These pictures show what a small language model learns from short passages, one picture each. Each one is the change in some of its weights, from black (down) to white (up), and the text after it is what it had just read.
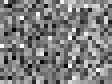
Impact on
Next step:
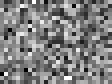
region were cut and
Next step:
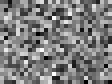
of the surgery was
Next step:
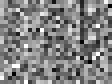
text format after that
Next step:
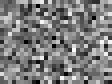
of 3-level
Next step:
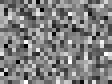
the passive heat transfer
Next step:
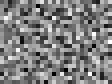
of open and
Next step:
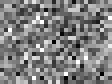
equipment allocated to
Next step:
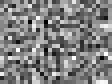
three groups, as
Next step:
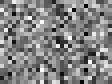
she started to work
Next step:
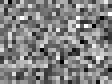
agricultural enterprises,
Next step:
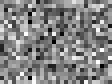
it works. Conclusion
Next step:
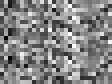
Studies using the
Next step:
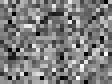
paradigm can be
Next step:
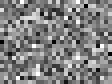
authority to take
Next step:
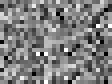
whether the observed differences
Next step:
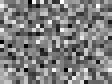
years presented to the
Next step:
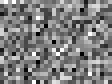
cultural needs and
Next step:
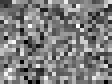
reduction of the
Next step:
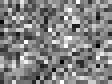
feedback. By
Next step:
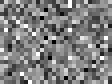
a file transfer tool
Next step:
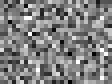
sufficient to raise
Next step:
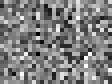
archiving of digital
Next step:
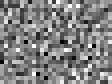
humans and their mode
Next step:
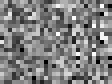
being "strongly
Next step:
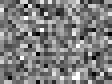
to new Economic policy
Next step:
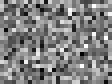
and lack of
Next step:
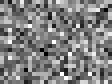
income and other social
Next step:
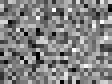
also go a long
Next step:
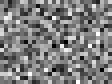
of clay and
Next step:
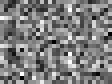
on EFL
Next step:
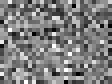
form healthy relationships -
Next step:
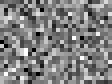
the development of the
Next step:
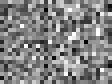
providing adequate tools,
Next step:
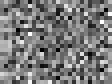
by Rauf
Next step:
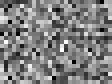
acid extraction from
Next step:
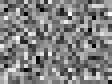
and the region that
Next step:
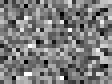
regarded to
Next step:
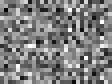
by switching to
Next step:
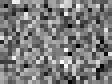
explore potential differences between
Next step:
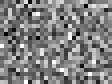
their reflections on
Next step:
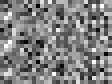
with those of the
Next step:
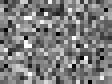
to decrease by
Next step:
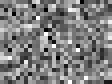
cats is a
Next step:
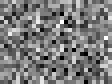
steps need to be
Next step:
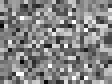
talk about human
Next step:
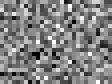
The Transformational
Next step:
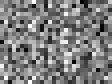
test results are shown
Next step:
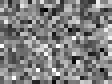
solutions. The pH
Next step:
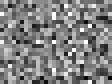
This research analyses the
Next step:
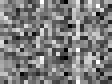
diagnostic question:
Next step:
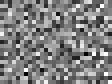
88% being
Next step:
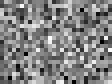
videos have been
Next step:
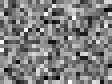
using Adam algorithm
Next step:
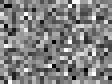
D Intern, Department
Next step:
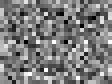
approach to the prevention
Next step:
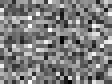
variable for access to
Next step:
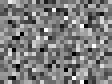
has been a discussion
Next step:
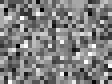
the Infrastructure
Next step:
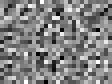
during the operation of
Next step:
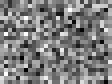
due to the reaction
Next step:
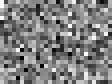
mass as the first
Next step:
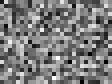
number of people seen
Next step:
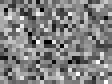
the western
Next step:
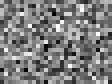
threat analysis, and
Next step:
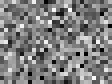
was responsible for data
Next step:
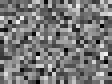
energy balance of a
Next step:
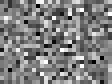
of iterations,
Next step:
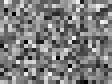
faces and
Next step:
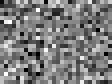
improvement of the
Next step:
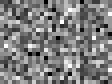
sources (%) of fresh
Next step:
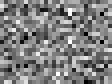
and do not follow
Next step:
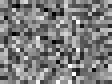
proposed in order to
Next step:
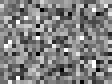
head of state
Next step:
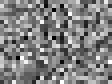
sound education. This
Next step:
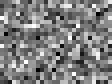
yields. So on
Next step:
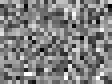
enable to centralize
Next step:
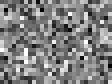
the phenomena that the
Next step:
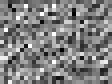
Class B according
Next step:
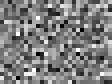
operation criteria is to
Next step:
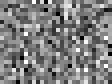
showing the current structure
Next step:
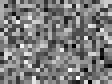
material flow modules.
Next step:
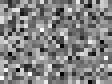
that after each
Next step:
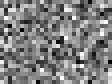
each. Figure
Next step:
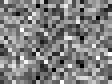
input. After
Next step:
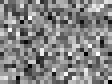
oil or the product
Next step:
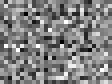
industrial, commercial and
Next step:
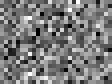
needed to better understand
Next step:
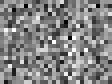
Requires only local
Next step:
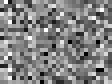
respondents Age
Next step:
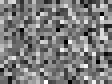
is not the only
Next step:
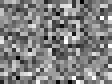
measurements is about
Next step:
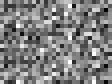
found on the
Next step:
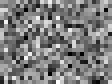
questionable value except
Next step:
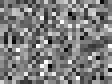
adsorption indicator
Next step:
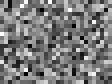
at 1% level
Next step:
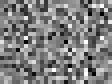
have the potential to
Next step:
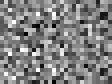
The purpose of the
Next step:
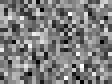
the embedded clause
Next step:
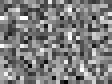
on how the faculty
